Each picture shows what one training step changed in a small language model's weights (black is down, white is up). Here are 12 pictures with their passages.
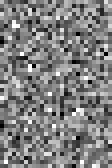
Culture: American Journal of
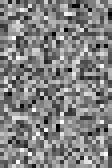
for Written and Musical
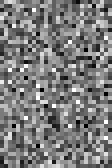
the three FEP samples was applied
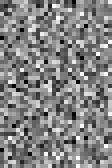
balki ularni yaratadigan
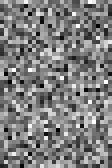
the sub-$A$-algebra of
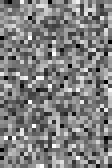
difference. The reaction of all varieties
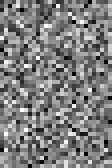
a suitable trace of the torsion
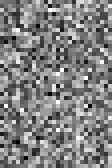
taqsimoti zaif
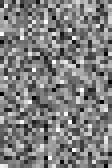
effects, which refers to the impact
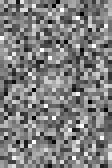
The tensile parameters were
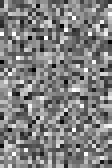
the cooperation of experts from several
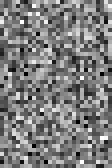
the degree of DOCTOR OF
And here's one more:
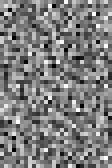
- Secretaría de
